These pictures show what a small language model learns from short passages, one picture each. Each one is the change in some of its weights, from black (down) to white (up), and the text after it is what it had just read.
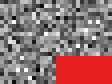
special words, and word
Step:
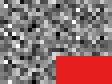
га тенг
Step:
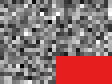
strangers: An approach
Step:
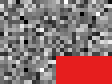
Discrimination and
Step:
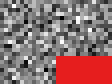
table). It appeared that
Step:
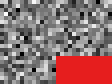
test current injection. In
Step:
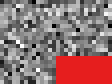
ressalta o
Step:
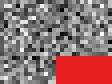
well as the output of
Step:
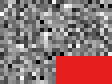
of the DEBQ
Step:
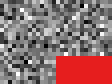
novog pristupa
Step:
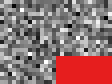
în condițiile în
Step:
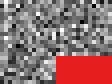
Fourier Transform
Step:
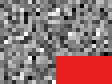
+ abreviação do
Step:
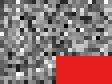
(Ke *et
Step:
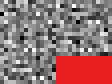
than its component parts, the
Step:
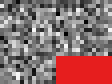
más relevantes destacan
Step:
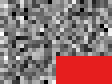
the layer, angle of
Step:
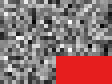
legal education in a social
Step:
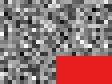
uning mohiyatining
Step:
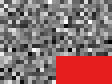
more than 100% improvements
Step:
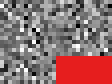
on rice is similar to that
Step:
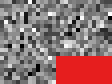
verkregen uit
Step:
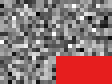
sulla percezione
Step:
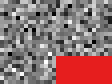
research questions is a model
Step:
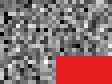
stopping to pick
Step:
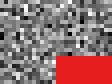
ок[на] в
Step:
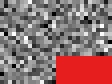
can then use the alternative
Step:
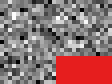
3. Ergebnisse 3.1
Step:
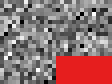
enables higher adaptivity as
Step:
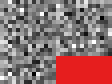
J. Cruz,
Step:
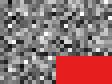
most common risk factor and its
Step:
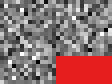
the arcsine
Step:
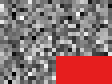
реализации, а
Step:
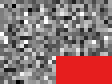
learning (Khalil,
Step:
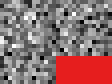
Posteriormente, se
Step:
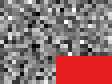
— Toshkent:
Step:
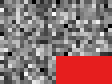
generate horseshoes
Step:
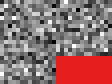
fortalecimento de
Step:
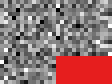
chiqishi kerak.
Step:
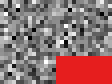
ethnic interests.
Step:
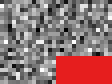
не завжди мають
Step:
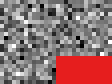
de Moitas, Patos
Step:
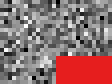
Il grafico mostra
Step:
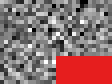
this article have shown that
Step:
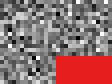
hand, which advantage is
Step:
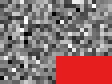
ensino fundamental em Wu
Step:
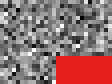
method provides clearly better results.
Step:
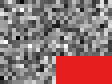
always remembered. It
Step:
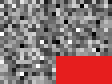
budgets, which
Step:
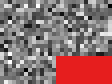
dessa equação consiste
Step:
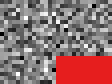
discussed; one relating to
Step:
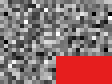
dynamism, complexity and
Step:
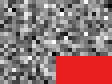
second language clearly and efficiently
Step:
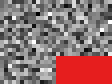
barreiras ao
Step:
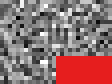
is significant impact of artificial
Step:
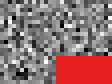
do discurso relativamente
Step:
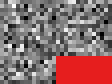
and 3mg/kg
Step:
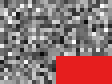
and executed within ecological
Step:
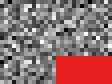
переклади у той
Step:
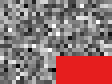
bo'shliq bilan
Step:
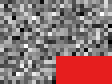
in producing precise and
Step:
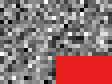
divided by a normalization
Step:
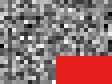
histórico y cultural de
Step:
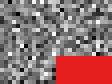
sinf "Ona
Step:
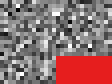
level. Table 1:
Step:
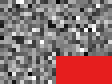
у відповідність до права
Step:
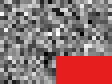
enlarged right
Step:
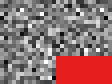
muloyim tilli
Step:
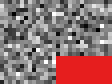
this study, it was
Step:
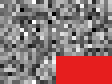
Two case studies of
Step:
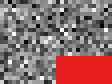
de um encontro de
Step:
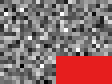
densities exceeding
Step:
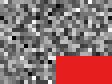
H$) matrix with elements in
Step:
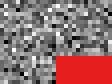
response, forms a brand
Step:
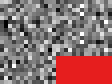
produce 4 to 8 watt
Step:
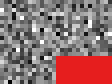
в частности, в
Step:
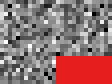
the laws implemented.
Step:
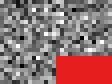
this method. We show that
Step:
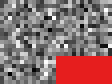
Technology (RDF)
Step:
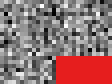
on the respondents' place of
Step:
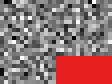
skills. This is also a
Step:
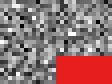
a rodiny.
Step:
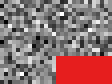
Nessa situação,
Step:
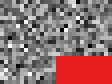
xulosa beradi.
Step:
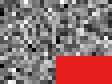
very few who respect the
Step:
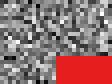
often split into two
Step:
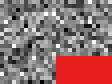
no. R ₄ R
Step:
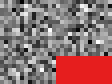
использования своего
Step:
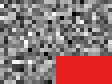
changed, portability is
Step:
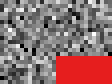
идёт о
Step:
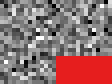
the main cause of the
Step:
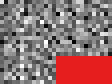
is at its maximum at the
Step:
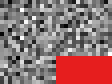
которые могут
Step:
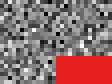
+ 2 part juice
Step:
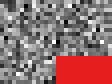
ingredients were
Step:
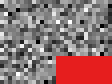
in a material. It
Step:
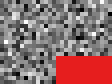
os custos dos serviços
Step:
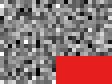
asosida inson va uni
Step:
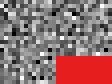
due to the fact that these
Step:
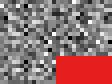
They conclude that the development
